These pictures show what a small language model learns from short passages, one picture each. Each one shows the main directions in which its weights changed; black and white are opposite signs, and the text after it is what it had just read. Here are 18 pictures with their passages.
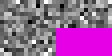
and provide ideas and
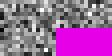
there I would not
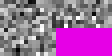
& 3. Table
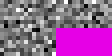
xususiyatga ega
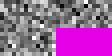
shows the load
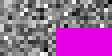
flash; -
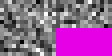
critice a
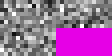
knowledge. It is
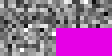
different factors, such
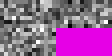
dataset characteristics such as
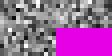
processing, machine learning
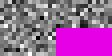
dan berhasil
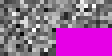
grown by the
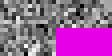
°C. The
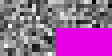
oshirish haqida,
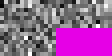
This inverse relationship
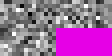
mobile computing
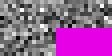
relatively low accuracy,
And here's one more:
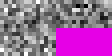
subjects. It
